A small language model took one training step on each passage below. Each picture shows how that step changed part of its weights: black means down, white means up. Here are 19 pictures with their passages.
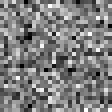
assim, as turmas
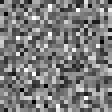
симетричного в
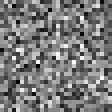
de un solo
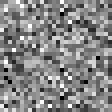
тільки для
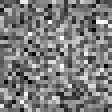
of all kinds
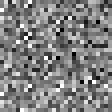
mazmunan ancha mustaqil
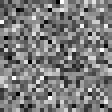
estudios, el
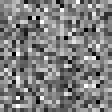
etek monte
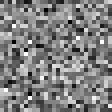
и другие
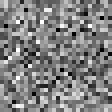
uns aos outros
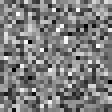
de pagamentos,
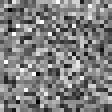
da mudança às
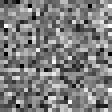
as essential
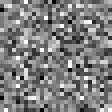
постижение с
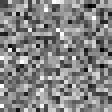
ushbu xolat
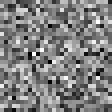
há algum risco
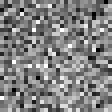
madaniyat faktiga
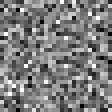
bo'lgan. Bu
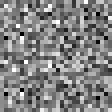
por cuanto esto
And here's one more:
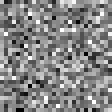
ham tushuntirish mumkin
